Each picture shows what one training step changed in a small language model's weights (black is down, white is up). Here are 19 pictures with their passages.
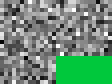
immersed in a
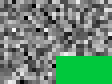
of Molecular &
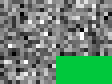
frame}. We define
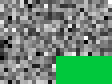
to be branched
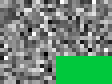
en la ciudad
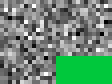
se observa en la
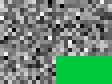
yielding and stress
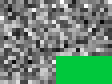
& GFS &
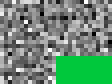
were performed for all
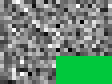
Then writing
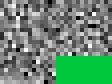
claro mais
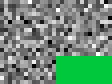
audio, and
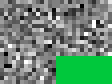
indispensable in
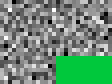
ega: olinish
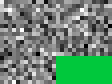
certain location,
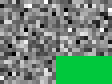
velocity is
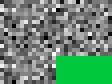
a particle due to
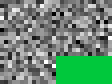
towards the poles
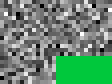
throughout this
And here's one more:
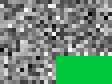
as Bakerwal
